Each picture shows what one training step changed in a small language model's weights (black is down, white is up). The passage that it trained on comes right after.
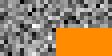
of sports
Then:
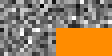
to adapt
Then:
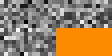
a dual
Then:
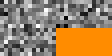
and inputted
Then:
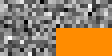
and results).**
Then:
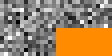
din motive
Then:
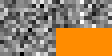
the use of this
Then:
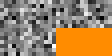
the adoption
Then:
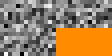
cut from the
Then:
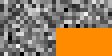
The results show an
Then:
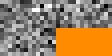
Study of
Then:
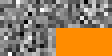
These parts
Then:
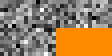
effective options
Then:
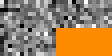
что оба
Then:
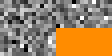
of food will
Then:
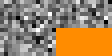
than that for
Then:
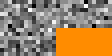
causa de
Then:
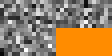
os interesses
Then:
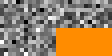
a code
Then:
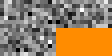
data resource
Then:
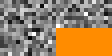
of solar
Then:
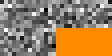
belum di
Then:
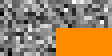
groups, such
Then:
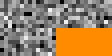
construções de
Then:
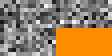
problems of
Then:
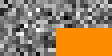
is seen as
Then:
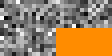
1 mln
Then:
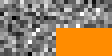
were found to be
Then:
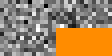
dan tepat
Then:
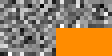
to prefer
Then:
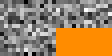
of Science*.
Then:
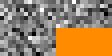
Carga de
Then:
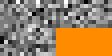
hazards such
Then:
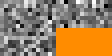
aid among
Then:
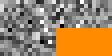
areas II
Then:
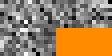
have a higher
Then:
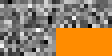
there discussion
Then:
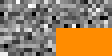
5 minute
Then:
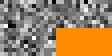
This ensures
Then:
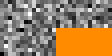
complexity of
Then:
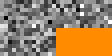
members can
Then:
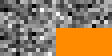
su libro
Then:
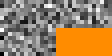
in Ekiti
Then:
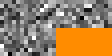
load was
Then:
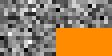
on the evaluation
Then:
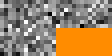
jenen mit
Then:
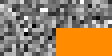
important to note
